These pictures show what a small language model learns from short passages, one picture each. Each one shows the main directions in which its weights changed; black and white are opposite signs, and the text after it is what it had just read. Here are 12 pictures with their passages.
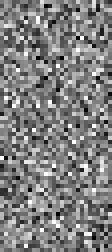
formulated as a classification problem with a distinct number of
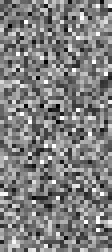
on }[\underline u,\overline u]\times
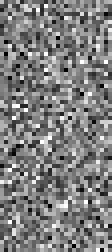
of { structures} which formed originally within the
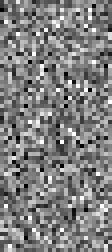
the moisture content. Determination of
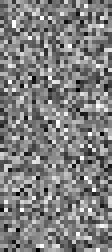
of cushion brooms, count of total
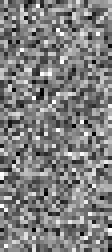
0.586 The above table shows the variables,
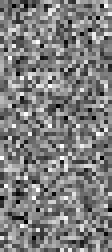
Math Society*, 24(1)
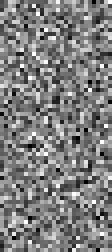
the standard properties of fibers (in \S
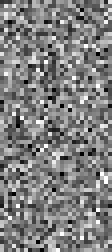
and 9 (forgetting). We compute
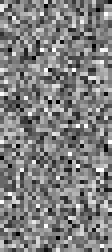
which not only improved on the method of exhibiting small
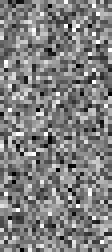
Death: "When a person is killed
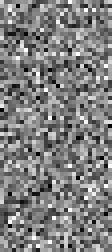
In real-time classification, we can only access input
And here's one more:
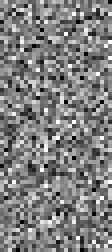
$N_{\rightleftarrows}$ is number of
